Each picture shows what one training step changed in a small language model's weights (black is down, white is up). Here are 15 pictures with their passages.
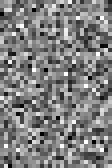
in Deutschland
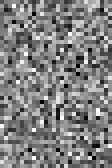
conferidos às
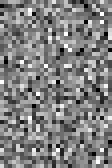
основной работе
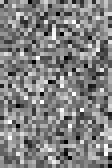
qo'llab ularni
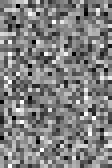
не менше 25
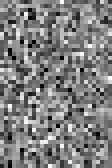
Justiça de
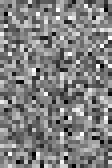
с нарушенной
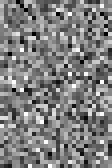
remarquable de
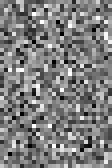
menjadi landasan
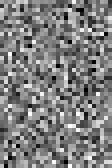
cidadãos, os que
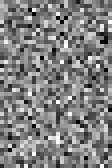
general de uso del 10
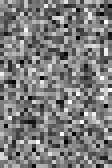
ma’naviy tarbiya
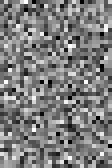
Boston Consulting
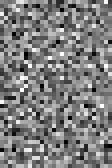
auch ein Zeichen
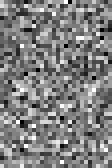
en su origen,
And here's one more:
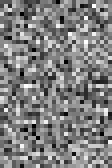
su enfoque en la
